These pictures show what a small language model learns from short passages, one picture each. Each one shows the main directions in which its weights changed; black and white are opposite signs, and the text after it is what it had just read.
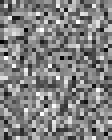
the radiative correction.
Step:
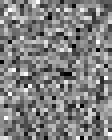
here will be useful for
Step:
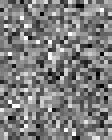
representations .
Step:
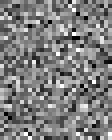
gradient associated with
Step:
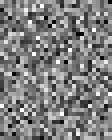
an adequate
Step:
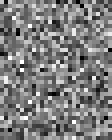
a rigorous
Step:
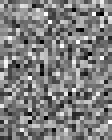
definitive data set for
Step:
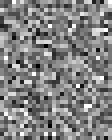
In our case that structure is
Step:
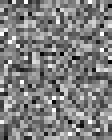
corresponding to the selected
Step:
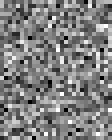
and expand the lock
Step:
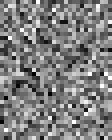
by someone or infected
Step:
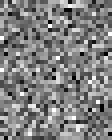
to use their entire
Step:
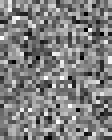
further limits the range of
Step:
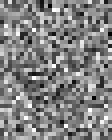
torus as:
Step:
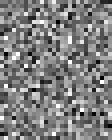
\right) \left[
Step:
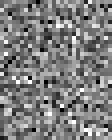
associated with various
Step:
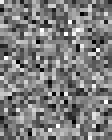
In a rotating
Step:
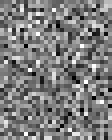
When $\epsilon =
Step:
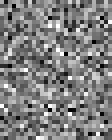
fixed Internet
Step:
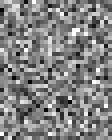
from the ground will be
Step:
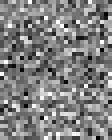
noise, external
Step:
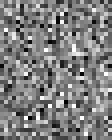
and $\phi$ are real
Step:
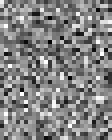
we include radiative
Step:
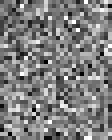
failed in
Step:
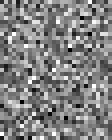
difference $\omega $
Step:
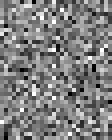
corresponding to the sites
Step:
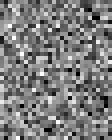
is easier to
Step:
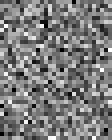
in game $g$.
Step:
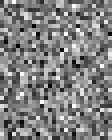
an increasing interest in
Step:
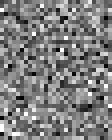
matrix whose elements are
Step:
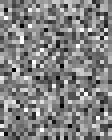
Plasma is a
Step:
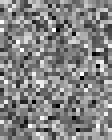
pattern. A
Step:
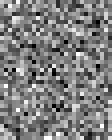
the $4$-dimensional
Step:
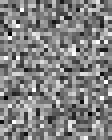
where the Faraday
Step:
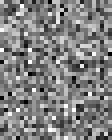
and of the formulation of
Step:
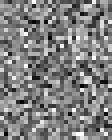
set $R'$ of
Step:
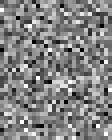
induced moment is smaller
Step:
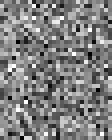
it and ours.
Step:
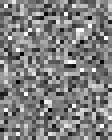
numerical quantities to
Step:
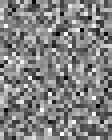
with a plateau of
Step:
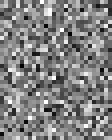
ordinate values for
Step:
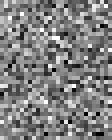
reporting the deformation
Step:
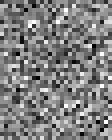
$E$ to reflect
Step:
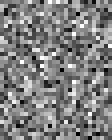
arising from the
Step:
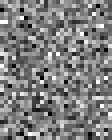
more halos than we
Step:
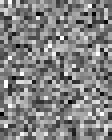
the eigenstates
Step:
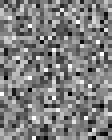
is the cost of the
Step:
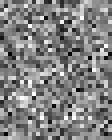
number conservation,
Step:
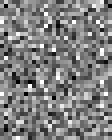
current methodology to allow for
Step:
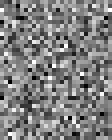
all obvious clusters are
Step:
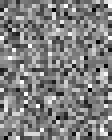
are proportional to
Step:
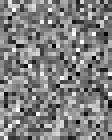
of both audio
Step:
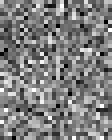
and (c, d)
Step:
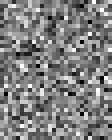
by Ren et al.
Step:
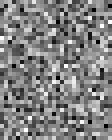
to study the formation and
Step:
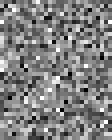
for it gives an important
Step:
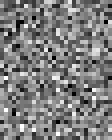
the modulated information.
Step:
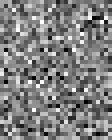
spectra of the single
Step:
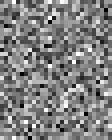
other solution being related
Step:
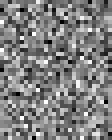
as visualized in
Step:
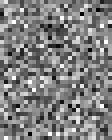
we move gradually
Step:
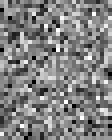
and rewrite as
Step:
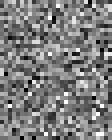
we expanded the
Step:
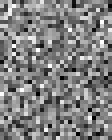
that project on the
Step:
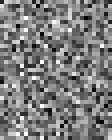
D. Alber, and
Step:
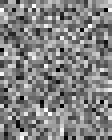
is satisfied if
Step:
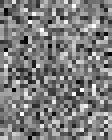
relation between $s$
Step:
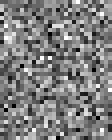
at classical level by
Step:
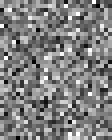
confirming a
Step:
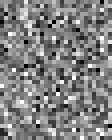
pentaquark in
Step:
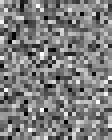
soft terms. This
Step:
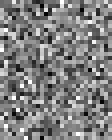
Our conjecture
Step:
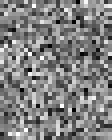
tedious and
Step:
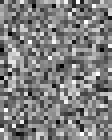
Carlo analysis.}
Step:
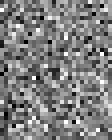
for which transport properties
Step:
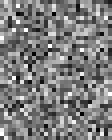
upon which our code
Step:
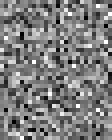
and the payoff
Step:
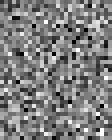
the left present the
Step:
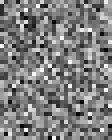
Phys. Lett.
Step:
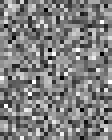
of all ions in the
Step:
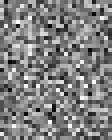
special regions}
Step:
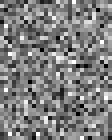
registered in the
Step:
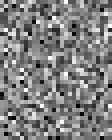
tricritical points)
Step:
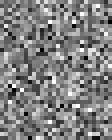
of internetwork regions
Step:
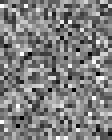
is the full width
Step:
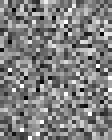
for finite $n$
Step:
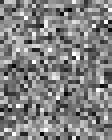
text, there is no
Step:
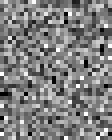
energy should only be important at
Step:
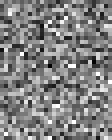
branch always
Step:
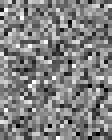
collectivity within the
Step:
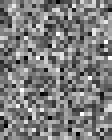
been trained and evaluated
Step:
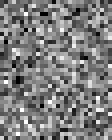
later sections to
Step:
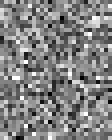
crop was applied
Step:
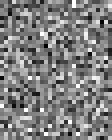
that even in the case of
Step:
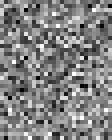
invariance become
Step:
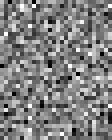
to the species of the
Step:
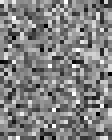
of the sound insulation
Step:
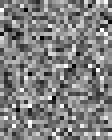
are going to show two
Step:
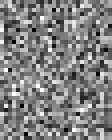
\\ \hline Mean
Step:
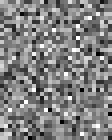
reason, we have
